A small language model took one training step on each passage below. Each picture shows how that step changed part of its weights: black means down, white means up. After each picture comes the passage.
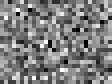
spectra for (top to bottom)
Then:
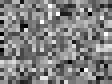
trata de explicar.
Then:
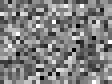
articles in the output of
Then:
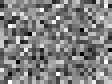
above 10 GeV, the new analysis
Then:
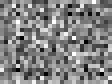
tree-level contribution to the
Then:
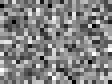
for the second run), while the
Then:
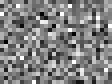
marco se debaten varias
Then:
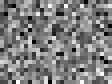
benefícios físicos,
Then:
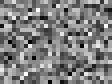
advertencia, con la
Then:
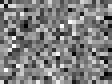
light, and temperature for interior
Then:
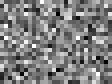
gezet. Een van
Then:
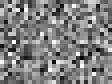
limited success and utility---for
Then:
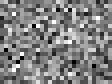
To clean the obtained
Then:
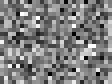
a linear chain moving in a
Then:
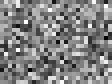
ser considerados en el marco
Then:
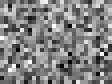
des risques plus grands de
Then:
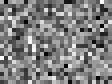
shell energy is not limited to
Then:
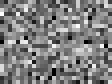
GaAs, i.e.
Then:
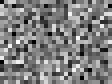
and WorkflowMiner
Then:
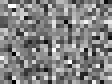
periodic functions of the position
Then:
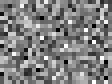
the membrane was about 80
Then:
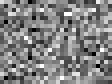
площади и
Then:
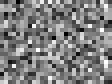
en lo relativo a por
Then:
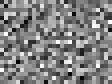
below, and adapt the code
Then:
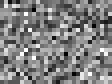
Wadas Village, should
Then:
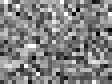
действуют в
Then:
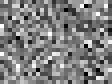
gapining ma'nosini
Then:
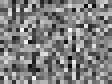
Kanton Wallis –
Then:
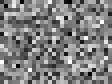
U., Nandhini,
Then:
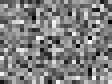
to the full waveforms.
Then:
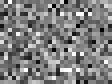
channel. We derive a
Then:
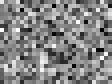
el caso de la cesión
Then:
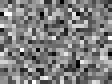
qilishdi. Lekin
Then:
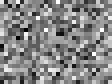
a través de la
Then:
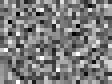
the optimal collapse. The
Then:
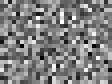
in the following discussions.
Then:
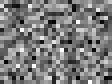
e-portfolio oraz
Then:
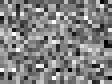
to monitor the planarity of
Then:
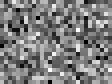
про загоєння,
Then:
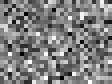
basó en investigadores como
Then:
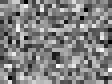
most relevant case for organic
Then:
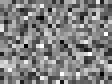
de gestão das organizações,
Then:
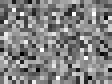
voor de toegang
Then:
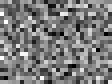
social, embora como
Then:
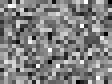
leakage currents and
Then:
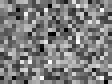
mejorar notablemente su
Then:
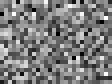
Association Learning with
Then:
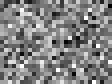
and SPM effects do not
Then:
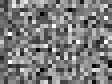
The paper reveals, in the
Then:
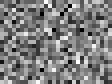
alienum non laedas
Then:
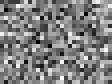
physical properties of these two intervening
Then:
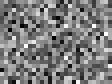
estiveram envolvidos nas
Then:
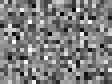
ebenso von der Lehrperson
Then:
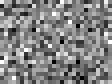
adder, could not be
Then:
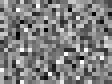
a Beilinson completion
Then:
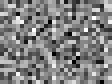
from the pure EIT propagation
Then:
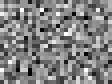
demonstrates that expressions typical of
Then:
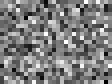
nuevo en las relaciones
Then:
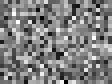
regions is primarily driven by
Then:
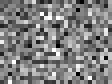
the ground-state geometries
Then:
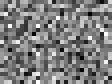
in $p+S$ and
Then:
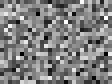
points are sorted in increasing
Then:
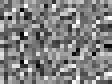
\begin{document} \maketitle
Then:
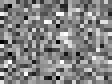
nulo deveria se
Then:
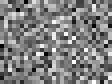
the UFOs would represent the
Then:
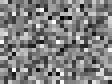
increased such that the potential becomes
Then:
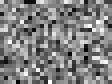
localisée sur son bord
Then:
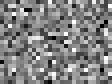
real and imaginary components) is
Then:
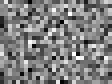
An essential ingredient
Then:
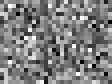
power of $D^{\rm
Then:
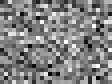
to their values at the outer edge
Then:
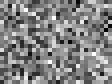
яких із нотами
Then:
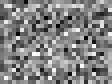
предложения, которые
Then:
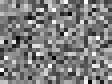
due to the fact that regularization
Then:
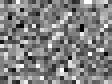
o escopo total do trabalho
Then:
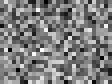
y/o normas para la
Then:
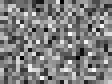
sample are several meta-data
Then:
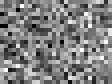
- CORRADA,
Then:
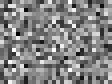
light and corresponds to the average velocity
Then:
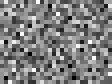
through DU-E) show
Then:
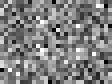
que no contaminen el
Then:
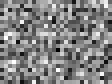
sau de extensie care
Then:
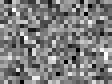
транзисторлар ва
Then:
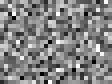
very large such that there is no
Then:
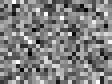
режимі та має
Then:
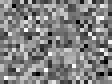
asoslansa, ikkinchi
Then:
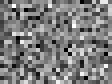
patterns of organization, information
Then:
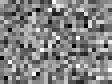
anos 1970 e início dos
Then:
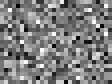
ofiste beyin daha
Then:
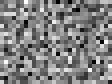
model and indicated by the vertical
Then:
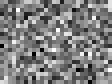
which enables the possibility of
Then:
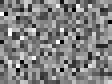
v\ls l\ls
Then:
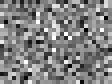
the impacts of different forms
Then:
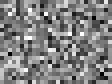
and disruption caused by
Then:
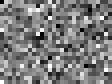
die gab es zu Zeiten
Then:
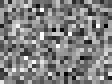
$k_0$ integration and
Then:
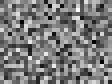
и «левых», на
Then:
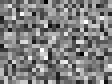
Bodensubstraten in
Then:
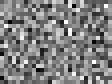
insulating side of the
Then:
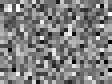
terms of the bosonic operator
